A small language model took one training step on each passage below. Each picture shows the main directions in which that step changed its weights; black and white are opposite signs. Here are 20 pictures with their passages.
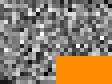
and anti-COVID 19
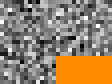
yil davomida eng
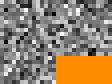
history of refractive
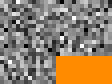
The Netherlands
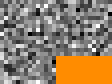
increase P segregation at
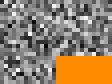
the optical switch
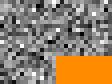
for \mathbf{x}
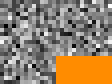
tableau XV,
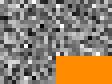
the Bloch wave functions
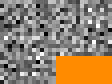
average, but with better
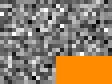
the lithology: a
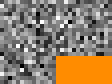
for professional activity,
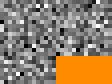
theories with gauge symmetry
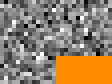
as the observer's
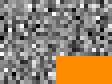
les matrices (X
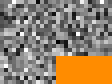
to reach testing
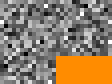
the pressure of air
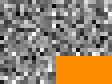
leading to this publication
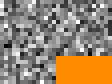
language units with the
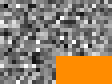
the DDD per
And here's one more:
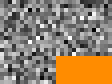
PIC micro controller
